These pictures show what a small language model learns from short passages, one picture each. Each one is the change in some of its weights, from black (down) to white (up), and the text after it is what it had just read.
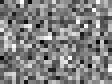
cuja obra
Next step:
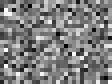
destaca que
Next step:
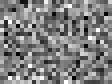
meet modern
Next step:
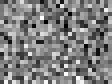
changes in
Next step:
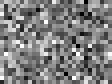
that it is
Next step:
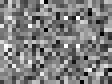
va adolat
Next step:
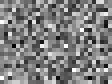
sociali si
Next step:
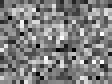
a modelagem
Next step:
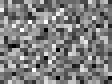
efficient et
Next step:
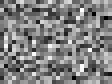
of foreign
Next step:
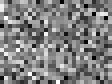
». Dans
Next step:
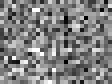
estudiantes el
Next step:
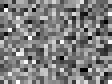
con la que se
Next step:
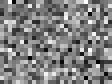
à laquelle
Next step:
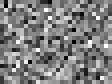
мови як
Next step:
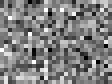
voor de
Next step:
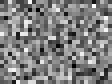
və ya
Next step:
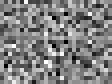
amour pour son
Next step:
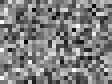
casos de
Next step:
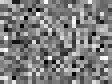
is devoted
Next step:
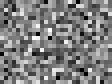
le Plan
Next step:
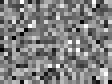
acerca das
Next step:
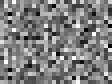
harga dan
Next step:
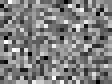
after training
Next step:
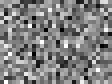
și de stat
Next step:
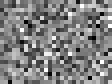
medición en
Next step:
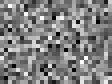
the Spread
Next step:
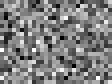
de implicare
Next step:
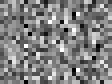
для банок
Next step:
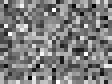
e poco
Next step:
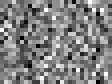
pedagogning ish
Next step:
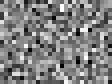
apesar do
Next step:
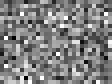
semestre que
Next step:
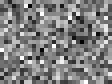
de saber
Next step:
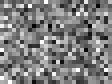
à base de
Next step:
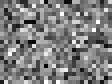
ser feito
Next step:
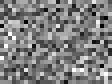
as contrações
